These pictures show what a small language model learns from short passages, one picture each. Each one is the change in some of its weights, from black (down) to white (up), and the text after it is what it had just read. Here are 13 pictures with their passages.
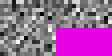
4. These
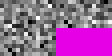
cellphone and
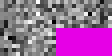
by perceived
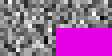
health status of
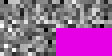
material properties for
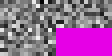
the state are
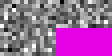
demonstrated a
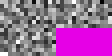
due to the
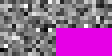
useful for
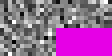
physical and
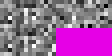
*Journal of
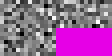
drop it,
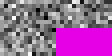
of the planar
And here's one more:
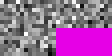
experience is
